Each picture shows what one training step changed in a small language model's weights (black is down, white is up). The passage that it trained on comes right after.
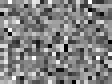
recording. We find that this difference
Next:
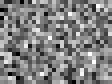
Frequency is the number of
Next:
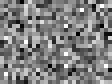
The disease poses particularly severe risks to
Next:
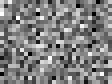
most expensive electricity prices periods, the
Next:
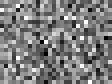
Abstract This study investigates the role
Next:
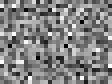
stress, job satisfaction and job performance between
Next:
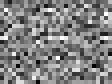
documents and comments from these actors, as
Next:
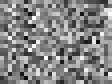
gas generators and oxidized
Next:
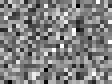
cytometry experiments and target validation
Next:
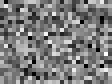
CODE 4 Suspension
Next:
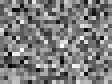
Roche, Panther
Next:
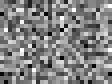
for humankind to capitalize on
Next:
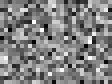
Data will be collected from individuals who have
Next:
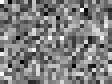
as 44 draft items in line with
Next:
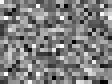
polyene dicarboxylic
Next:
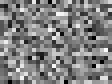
of the anthropogenic
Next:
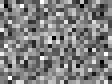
Do your teachers teach you about
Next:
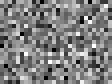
tube and remaining bottom two third length
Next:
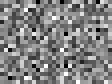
credits and grants available from some
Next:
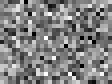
(LEDs), and
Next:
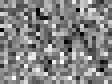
a few hours. Therefore, the
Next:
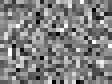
importante sa akin
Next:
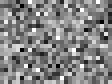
ranging from 93.76 to
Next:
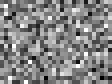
Earth's Radiant Energy Sensor
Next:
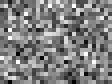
course representatives for individual lecturers is
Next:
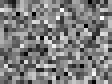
nothing, lacking ideals and
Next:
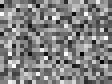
Sciences, Università degli
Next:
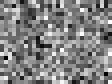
a model(s) for effective control
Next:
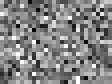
(A), kingdom
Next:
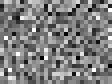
fractions as functional ingredients
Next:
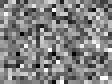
of the pathological process in the liver
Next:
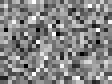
and learning. Although educators are
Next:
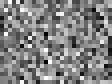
the 135 de-bundled
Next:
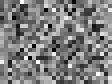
from their usual oxidation schemes,
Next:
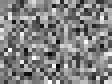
populations [37]. However, in our
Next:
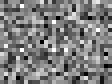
types of fall detection devices - 2
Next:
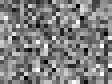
depressive disorder, anxiety disorders, and
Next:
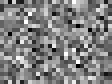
grande pour les images”,
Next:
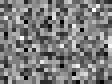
AND METHODS Sample Collection
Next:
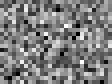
Lilies, Daffodils
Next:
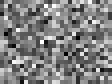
\mathbb{C} . Then
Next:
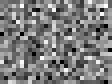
marked wall, chalk for marking
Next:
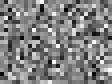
disasters JEL classifications:
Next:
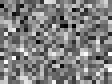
Liberation of four coordinated water molecules
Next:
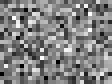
human capital and international partnerships. Using
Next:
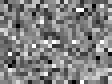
polymeric matrix, (ii)
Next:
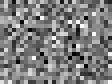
community microgrids. 4.5
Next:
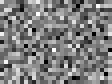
CREQ respectively. The data collected
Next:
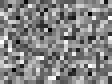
species, which inhabit
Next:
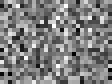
each indicator and also the importance of the
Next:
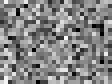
on the formation of students'
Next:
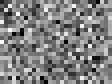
network needs some contents, it requests
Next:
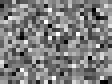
a series of scarf joints
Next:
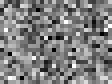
signed by all interviewed respondents.
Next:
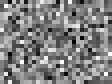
making note of Fitzhugh's
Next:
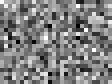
hiding techniques based on methods of
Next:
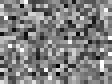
describes how the remote collaboration went,
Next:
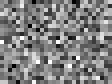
due to the global warming are
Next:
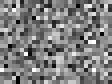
was and who was an outsider
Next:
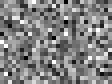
Process ID Institution Storing
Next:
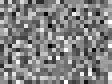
energy projects in Europe and we derive a
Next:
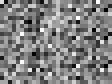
teaching practice in mathematics at the
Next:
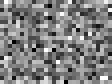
of the susceptibilities of
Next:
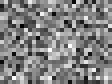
its bid to implement policies. According
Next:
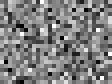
development of a life cycle cost model for
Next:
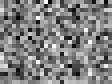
tourism and heritage tourism
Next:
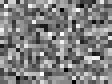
of probability weighted moments and defined
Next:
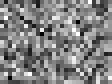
automatic memory management. It supports multiple
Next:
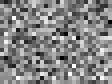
offered, and strategies to
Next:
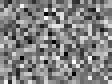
the period of mastering, experience
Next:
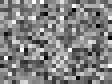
start. The issue was solved adding
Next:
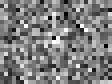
fiber types were compared, higher fiber thickness
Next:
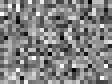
- g. Finally, 2 items were
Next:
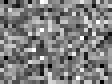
– 31 December 2021 Stakeholders and
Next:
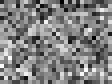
in controls). As a result, the
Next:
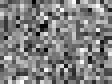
In walking each limb passes
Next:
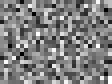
members of this group would be
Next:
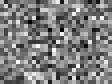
new health and safety concerns for network
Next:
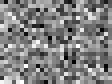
to evaluate the soil before construction. The
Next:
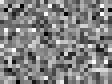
second cycle were used. A Leica
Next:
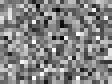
Species Individual % of Individual
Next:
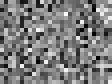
mountain protected areas . 2000, .
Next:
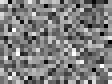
quantitative and/or qualitative research, expert
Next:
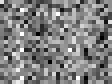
skin diseases. In folk
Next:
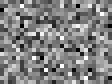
and ready for lunch*,
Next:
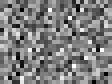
focuses on a critical component of the
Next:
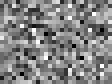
through various levels and forms of education into
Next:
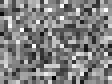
description ($\text{rhyt} =
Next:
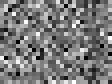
previous ultrasound experience.
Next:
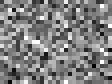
beetles from previous bioassays
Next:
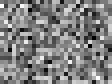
global cooperation between emerging researchers and seasoned
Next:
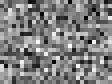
Control tools against malaria vectors in
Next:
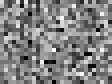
found applications in such diverse areas as
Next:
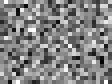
learn independently, and enhancing students' confidence
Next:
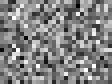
it and would they incorporate the online
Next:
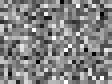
Bending test on a panel
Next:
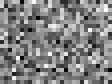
so obvious it does not need discussion,
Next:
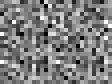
the proposed method and the existing method is
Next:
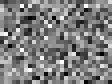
group's previous work [13] reporting
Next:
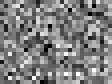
Satisfaction with Life Scale
